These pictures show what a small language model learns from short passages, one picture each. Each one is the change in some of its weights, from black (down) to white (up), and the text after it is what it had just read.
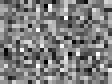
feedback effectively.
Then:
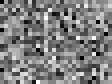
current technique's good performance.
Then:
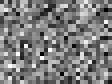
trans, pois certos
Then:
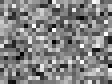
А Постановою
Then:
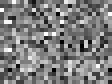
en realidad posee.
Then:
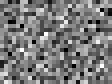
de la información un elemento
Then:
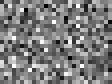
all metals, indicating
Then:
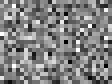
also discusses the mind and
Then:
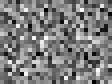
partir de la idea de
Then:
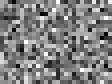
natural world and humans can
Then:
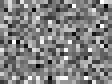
the exponents of its
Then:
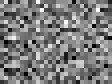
e da busca constantes por
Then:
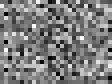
don Juan á la
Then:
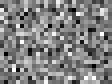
or missing areas of
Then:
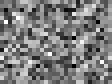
nazorat qilishdan
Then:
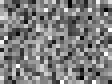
1 листопада,
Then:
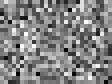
FIGURAS Fig. 1
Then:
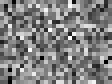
sendo que Luís
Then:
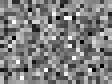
memory mapped structures
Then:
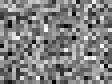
opportunity for change but also
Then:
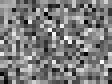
diagram Dosen
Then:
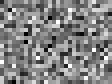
itself with one exception
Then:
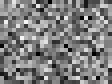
trauma. Extra
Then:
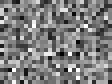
a los cambios del
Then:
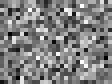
undertaken to develop an
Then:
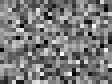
Diagramma delle
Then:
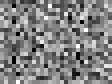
The key issue in educational
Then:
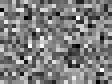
March 2022, the government
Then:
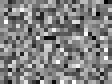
contributiva subjetiva ou
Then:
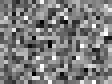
люди об этом
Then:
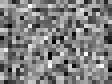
that there are no definite
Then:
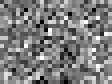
этом нарушение
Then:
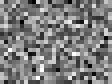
время стала
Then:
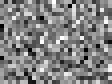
é instrumentalizada
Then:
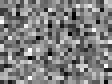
issues, all of which will
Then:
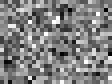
demand for these foods
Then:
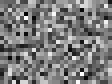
Prozent der Sitze
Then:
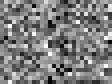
statistical analysis. P values of
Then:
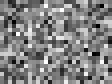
a variety of serious
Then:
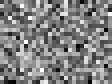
are effective. In this way,
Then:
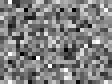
– это особое
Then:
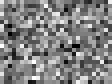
у школі й
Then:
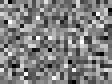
komputer, printer
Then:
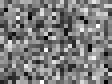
And as for films:
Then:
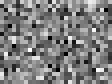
readings were taken for all
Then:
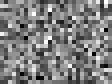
Meanwhile, the large
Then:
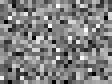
treated her violently and
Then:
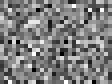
different the tail of the
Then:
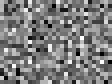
wordt gericht op
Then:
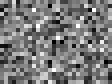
At last, farm 4
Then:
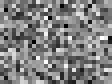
In reservoirs, there
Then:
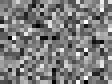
lernen und keine
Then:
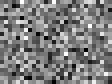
Para aves de gran
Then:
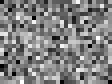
“unlock” and
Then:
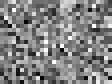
climate became arid or
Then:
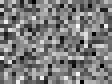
households use hand
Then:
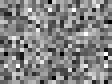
by the 0.18 which
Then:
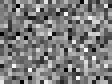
their well-defined
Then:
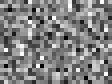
vazifasiga qarab
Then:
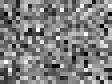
pelos IAPS e 50
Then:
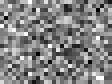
anomalies, we can
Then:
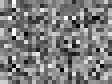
solution Describe the cultures
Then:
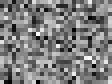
например Волков
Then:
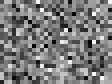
individual, society and state.
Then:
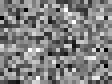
frequently used for treatments of
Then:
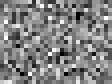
is the descriptive research method
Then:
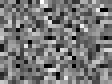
programme, la première
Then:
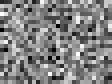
usage of the fossil
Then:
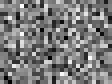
DISCUSSION In
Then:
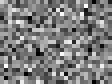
y Extremera,
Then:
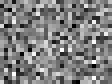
The current state of air
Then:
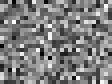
that poor image quality severely
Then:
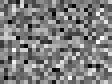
Es passiert enorm viel
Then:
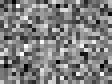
xil yondashuvlarni
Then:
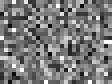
this sense, the variation
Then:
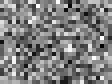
подобных аварии
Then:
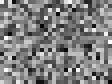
adversities i.e.,
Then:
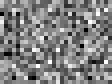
assessed the accuracy in the
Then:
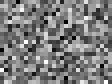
Idiopathic No 12
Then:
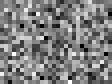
acerque más al
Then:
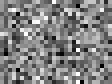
chosen because the use of
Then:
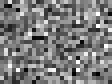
In most runs, the
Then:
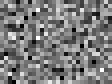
be prepared by simple
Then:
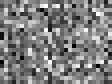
data. The results obtained show that
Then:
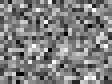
Management of innovative activities of
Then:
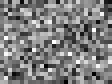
economista, investigador social e
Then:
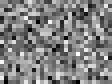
and centrifuged at
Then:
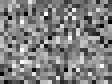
was also engraved by
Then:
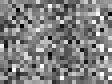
an important target for most
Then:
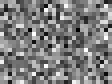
The revealed that there
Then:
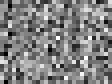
and measures to respond to
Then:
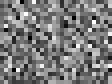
same time, NEXUS
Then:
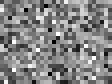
for animals and this may
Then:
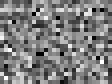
baza art.44,
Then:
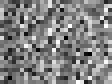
де утворює
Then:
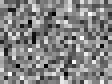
invasora de humedales
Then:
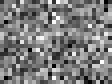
chat as instructional strategies
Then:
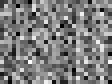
performance are studied in detail.
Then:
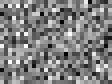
The study aimed to investigate
